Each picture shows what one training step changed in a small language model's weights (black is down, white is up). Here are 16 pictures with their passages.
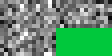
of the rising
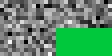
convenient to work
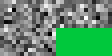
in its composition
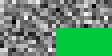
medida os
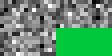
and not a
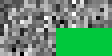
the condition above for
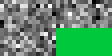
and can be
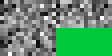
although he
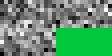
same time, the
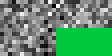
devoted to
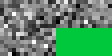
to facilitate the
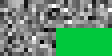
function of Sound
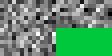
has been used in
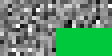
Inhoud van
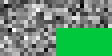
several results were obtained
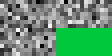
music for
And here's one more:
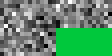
to be generated and
